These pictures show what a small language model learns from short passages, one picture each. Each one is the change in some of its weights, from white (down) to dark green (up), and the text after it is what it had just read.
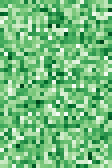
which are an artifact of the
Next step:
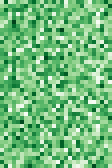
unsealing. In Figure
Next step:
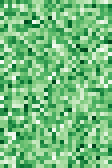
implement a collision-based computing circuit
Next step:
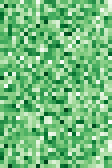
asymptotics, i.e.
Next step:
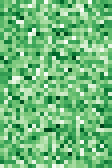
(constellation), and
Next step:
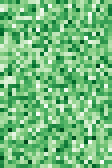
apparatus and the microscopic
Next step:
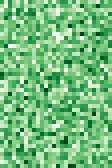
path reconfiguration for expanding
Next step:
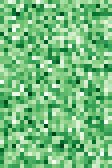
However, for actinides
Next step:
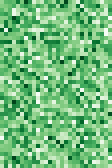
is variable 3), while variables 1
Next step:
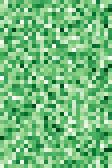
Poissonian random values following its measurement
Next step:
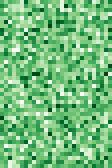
invariant under rotation of the spins of
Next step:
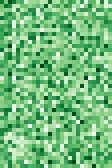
possible variations) remain to be
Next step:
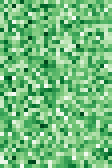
T'$. The decision to use
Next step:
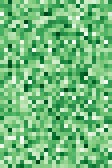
interested in the analytic continuation of
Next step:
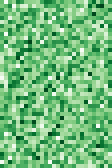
using suitable ligands
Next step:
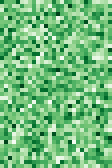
information about opponents’
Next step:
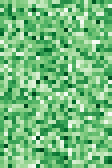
value of the other coordinates. Due
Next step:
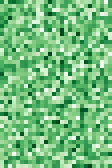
the $S=1$ bound
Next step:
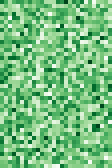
the Tier II datacube
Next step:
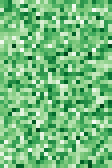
detectors used in this work.
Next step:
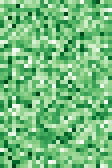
proper support (facility
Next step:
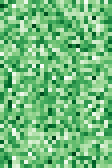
can be useful to study the quantum
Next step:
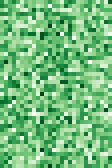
of the pulses is obtained.
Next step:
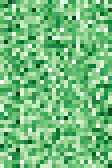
and would require an ensemble of very
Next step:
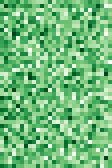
r \cdot d} \eeq
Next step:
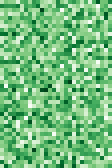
\section{Introduction} \bigskip
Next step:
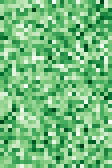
small, as compared to other processes
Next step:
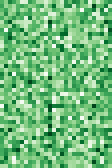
mechanical algebra underlies the bosonic system
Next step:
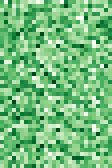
represent anisotropic mechanical behavior resulting from anisotropic
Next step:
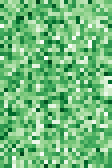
the time. That means we can
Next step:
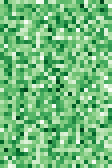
in clusters and found that there is
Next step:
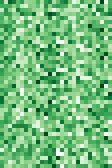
high redshift, having formed essentially all
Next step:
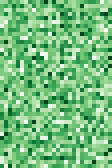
on simulation and data. Future
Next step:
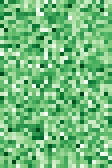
traps are created by 2 layers
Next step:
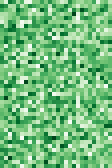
and energy are available, the other
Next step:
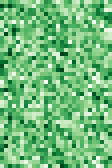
valid. Moreover, our model can
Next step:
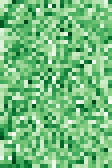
a normal graph named "line
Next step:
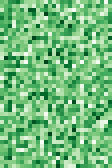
a direction opposite to that of the
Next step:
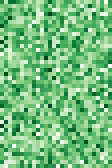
the physical processes which create ejecta
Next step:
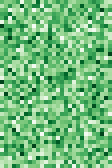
whereas samples with low pH generated
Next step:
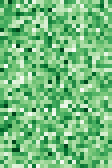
within the observational window of ${\cal
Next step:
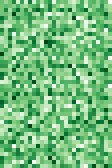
any location within the observation range should
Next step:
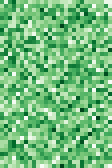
expert evaluations of source code
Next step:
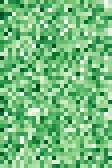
LH model is not sensitive to
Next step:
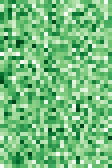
a lattice gas, which essentially means
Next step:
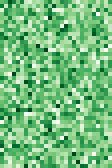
increasing impurity scattering rate, all
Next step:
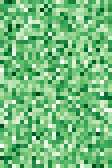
to follow-up papers by
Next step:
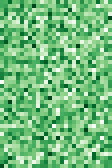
FFT spectra) by the expression
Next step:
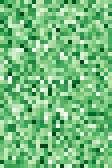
(14) Williams
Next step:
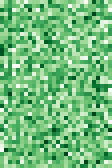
a consequence, the relaxation depends for
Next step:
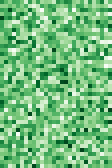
acquire a mass. It is
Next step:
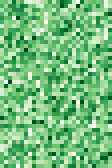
diagram of brightness temperature and fractional
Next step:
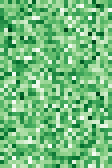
derives the time evolution of the
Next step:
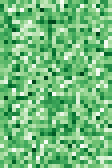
and experimental wisdom about the
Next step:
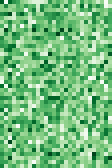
is associated to the presence of the
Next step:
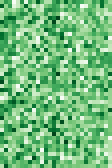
max, Huawei
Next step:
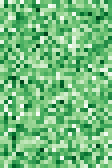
That said, equal latent
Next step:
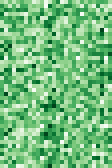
as the mediators of the interactions
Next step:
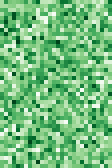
has been explained in Section 3:
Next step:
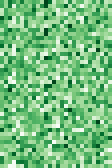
better match to observations. The rates
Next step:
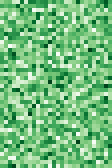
of nonadiabatic geometric quantum
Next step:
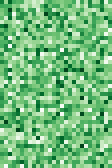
it is stored on disk
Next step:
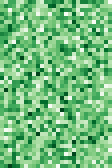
introduced in Sec. 5.
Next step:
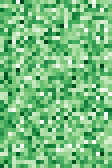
fail for any $\alpha >
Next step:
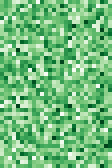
$K_A \neq
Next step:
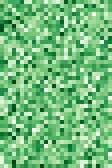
other scalar functions have been presented in
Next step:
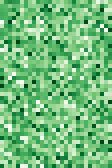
allows LUX to efficiently
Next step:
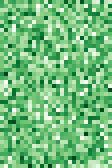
reagents were provided by
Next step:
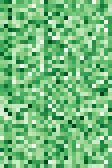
the data, and that it makes
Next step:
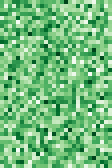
High thermal and ambient
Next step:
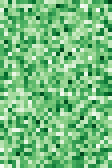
function of $R_{\perp}$
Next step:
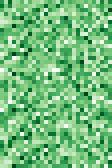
tool build developers'
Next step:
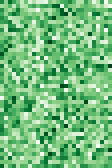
the new effects: the particle is
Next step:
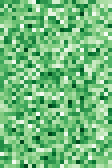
angle variables and the conformal cross ratios
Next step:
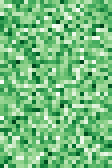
conditions imposed by the potential
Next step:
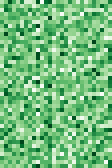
account when building the models. As
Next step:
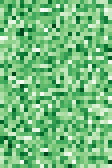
tree. A particular manifestation
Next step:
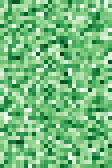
manage the data. Deep
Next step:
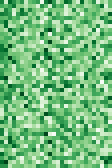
model, e.g., the
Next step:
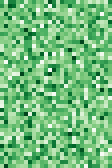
real datasets.}~Left
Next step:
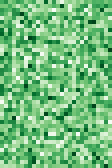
limit). For these two systems,
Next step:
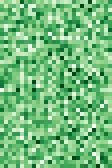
of the polarisation of initial
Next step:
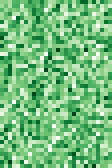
that can be checked formally
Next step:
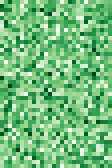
to find an absorber with
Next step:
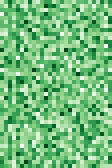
accessed using a direct memory access
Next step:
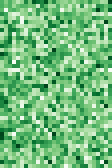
present a detailed physical model of the
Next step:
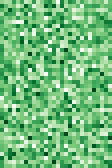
$n$. Assuming a set
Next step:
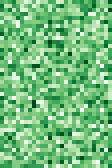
radial potential of D3-branes
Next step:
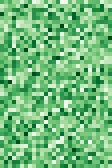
series $\Delta y_{t}$,
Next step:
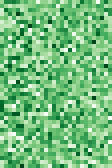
insulating phases a satellite
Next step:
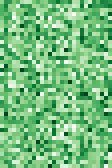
al.}, Solid State
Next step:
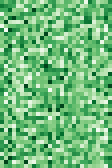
method to calculate the integral of
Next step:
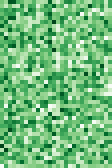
out the simulations. However, for
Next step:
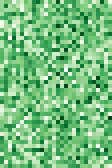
blue-colored YIG
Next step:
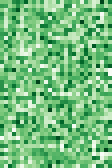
of parameter stratification of the medium
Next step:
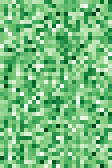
$\alg_L$ and
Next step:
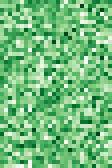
larger $\kappa$ is tied
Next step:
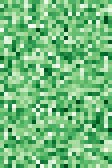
all possible symmetries. This opens
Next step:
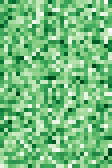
the gravitational field. Since its
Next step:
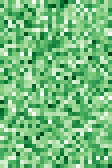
$[V]$ is a vector containing
